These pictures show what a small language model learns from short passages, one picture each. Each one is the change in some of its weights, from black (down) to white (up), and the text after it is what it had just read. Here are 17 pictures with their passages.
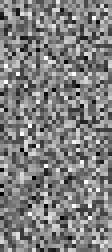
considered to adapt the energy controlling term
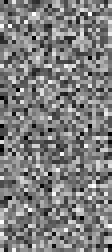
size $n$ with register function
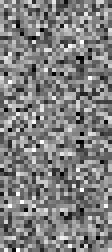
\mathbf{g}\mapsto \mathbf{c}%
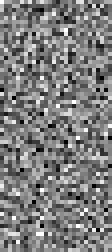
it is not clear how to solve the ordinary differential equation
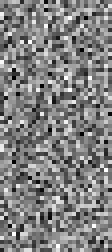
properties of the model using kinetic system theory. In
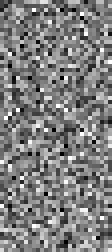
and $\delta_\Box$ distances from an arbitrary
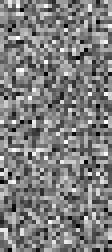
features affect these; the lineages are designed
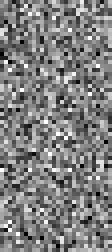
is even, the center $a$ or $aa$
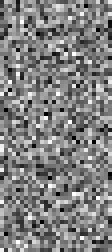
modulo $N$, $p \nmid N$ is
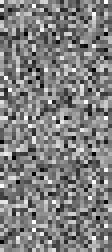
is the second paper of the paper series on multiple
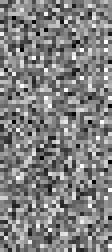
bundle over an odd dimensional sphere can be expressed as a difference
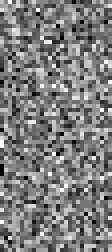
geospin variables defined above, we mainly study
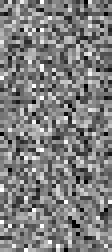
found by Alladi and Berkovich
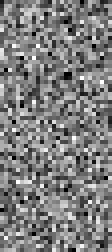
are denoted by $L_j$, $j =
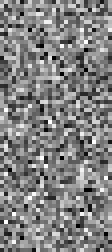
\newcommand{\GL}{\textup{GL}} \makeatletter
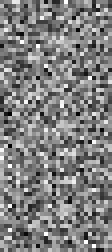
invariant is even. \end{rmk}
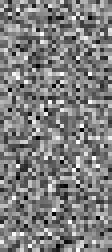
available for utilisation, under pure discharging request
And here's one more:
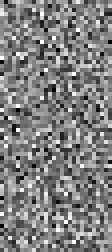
By changing the orientation of~$\gamma$ and
